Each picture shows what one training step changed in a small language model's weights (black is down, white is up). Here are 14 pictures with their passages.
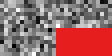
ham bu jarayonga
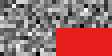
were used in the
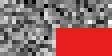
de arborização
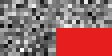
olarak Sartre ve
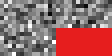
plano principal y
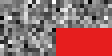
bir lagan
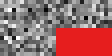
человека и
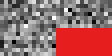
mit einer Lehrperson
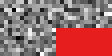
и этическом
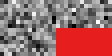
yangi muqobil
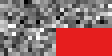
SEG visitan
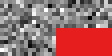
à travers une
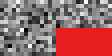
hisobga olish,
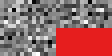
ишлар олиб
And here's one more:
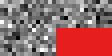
Technology And
